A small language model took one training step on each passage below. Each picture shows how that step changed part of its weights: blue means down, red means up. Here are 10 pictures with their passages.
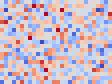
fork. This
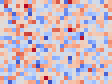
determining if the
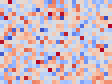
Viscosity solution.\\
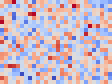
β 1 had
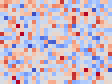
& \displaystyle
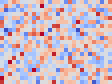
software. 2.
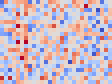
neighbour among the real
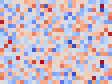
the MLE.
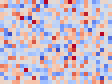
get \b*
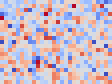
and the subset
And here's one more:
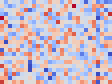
and vice
